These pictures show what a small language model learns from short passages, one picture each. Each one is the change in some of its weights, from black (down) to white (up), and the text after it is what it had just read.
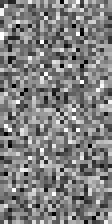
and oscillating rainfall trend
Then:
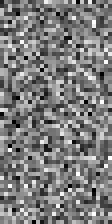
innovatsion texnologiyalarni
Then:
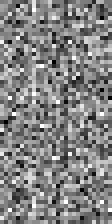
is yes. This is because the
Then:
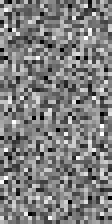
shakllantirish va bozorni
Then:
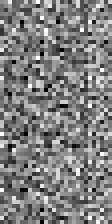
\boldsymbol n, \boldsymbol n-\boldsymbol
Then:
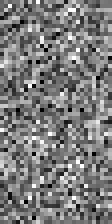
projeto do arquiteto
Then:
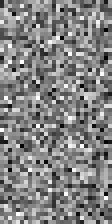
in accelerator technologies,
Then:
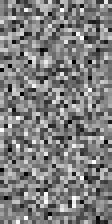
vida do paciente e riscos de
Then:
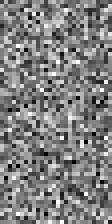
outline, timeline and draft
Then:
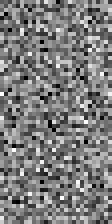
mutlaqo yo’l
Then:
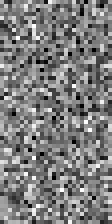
tela. As seções subsequentes
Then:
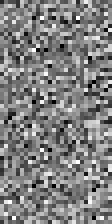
yo'naltirilgan bo'lib,
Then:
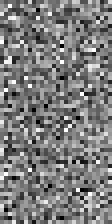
farovonligini ta'minlashdagi
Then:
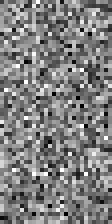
Gold contacts (100 nm
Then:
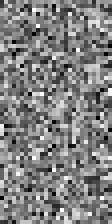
entries, and two quadratic
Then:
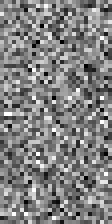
relative width of the XAS spectra depends on
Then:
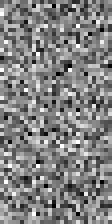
Single-area operation, network
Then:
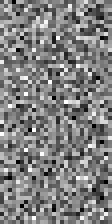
four thermal amplitudes. To isolate
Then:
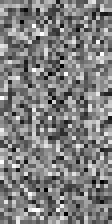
Green = positive correlation, pink =
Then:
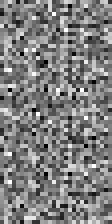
planı yapımında
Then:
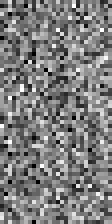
3rd ACM/IEEE
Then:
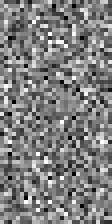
entre lo cascarrabias y
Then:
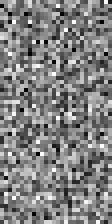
to all orders of the fine structure
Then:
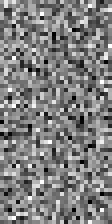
for molecular identification. These lines are
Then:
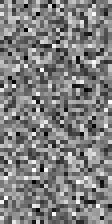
of CSM has been revealed
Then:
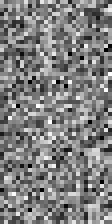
є необхідними для
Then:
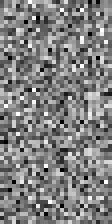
Orest. *Mizh
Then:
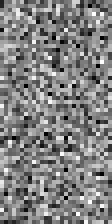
merging events and therefore produced by direct
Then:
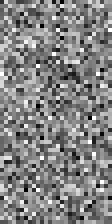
GJB, Garces TS,
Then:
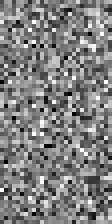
Some systematic expansions for the flow equations
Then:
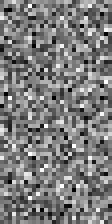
\end{equation} The various interaction terms between
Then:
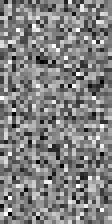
institutionnels, politiques et
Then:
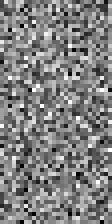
to the bar's orientation). The
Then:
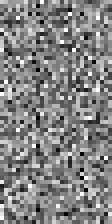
на основании: жалоб и
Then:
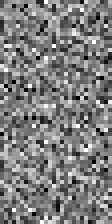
hardness is inversely correlated with
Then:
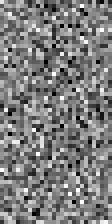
realiza uma análise comparativa de
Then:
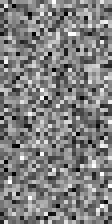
These findings underline the need for better
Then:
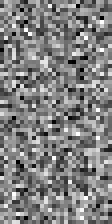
that, it is easy to find out
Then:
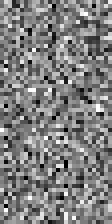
utilizes a copper grid as the
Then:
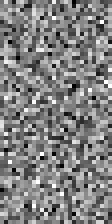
without hypermultiplets. The
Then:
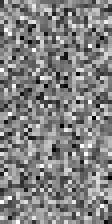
excess is below the 5$\sigma$ level
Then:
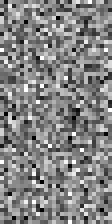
шахсларнинг мулкани,
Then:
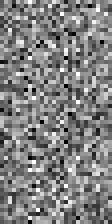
previous works: Firstly, we have
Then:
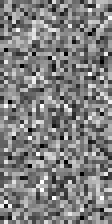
range observed for all the controls. In
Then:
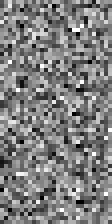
for $\tau + \theta = 0$ or
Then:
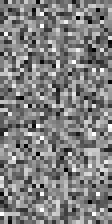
matching of parameters seems to be
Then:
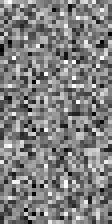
although we note that it does not provide
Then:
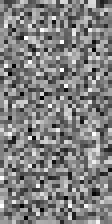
hisoblanadi. Innovatsion
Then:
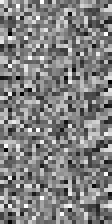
исследовали методом
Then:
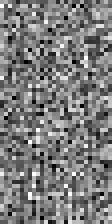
\end{equation}% Notons que le
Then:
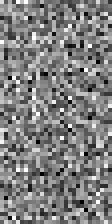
volume (i.e., the physical effects of
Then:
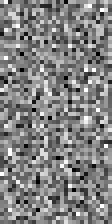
to highlight interesting physics and some of the
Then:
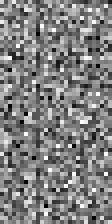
пўстлоғидан ва
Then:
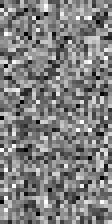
lumps of positive or negative
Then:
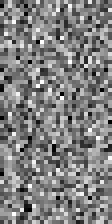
process of shredding of loops and
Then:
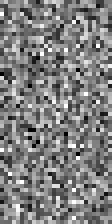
nonlinear Schr\"odinger equation
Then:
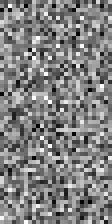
cerisier. Afin de
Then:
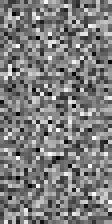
yoshiga, bilim darajasiga
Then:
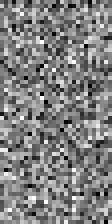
Feldmeier et al.
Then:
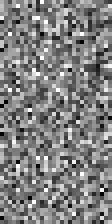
средние арифметические
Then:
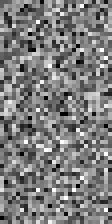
orthogonal to the Goldstone
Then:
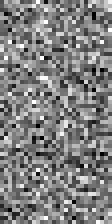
infall problem,'' JHEP {\bf
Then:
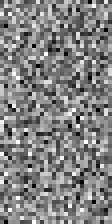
importance of a given node $i$
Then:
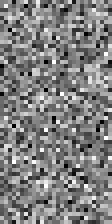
of the general study developed in this paper.
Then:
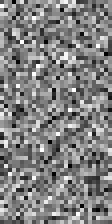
the perovskites can be widely
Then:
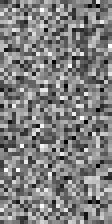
where $C_p$ is the specific
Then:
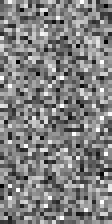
گرفت. در
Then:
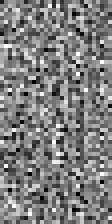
knowing cues such as turn
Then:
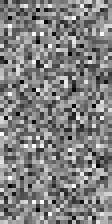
atributos: "status",
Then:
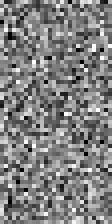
ularni saqlash uchun ma'lum
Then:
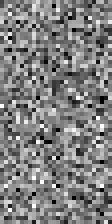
In addition, it is of course
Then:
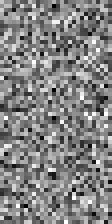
in the conductance which varies in
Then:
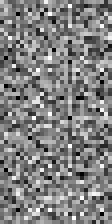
вариантларида янада
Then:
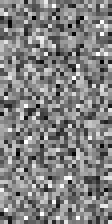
Merger samples produced exclusively
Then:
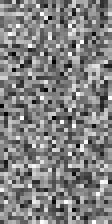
y de los preceptos dispuestos
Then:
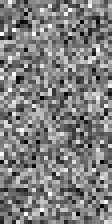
in Table I, where we see that the results
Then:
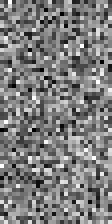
assiste reuniões, dá
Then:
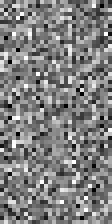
первую очередь на
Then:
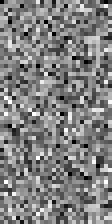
of different PV technologies on these
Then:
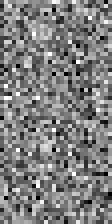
out that the core size constrained from rotation
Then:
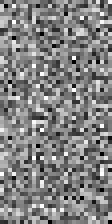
kerak edi. Fransuz
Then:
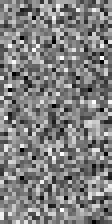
growth in YPG medium at
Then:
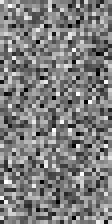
The output of a computation was considered
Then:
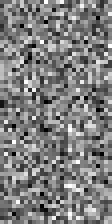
SUS” a atender a
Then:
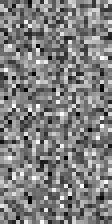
públicas intersetoriais
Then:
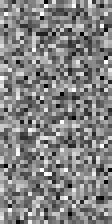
I. Gravitational and
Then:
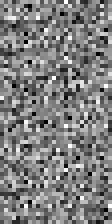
not as strongly dependent on the shock
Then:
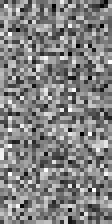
los directivos universitarios
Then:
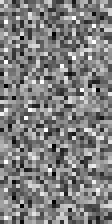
sociales y otorgando una
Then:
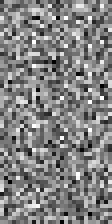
analyzer. Second-order neutrons
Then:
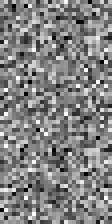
similar features to Layer 1.
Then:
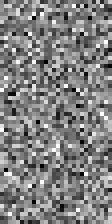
Analytical Study) Abstract:
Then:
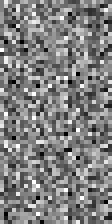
Программы развития
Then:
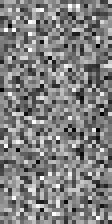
be transformed away. Writing
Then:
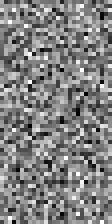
Yosh qiziga aza tutgan
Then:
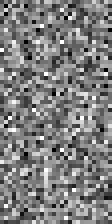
a pronounced effect on systemic
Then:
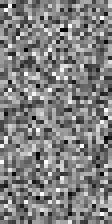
at the Microscale, University of
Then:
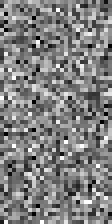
with account of the constants $\varepsilon_0
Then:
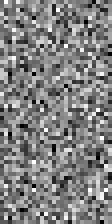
the power spectrum is constrained to be smaller than
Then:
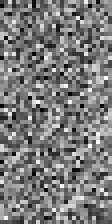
etiladigan barcha
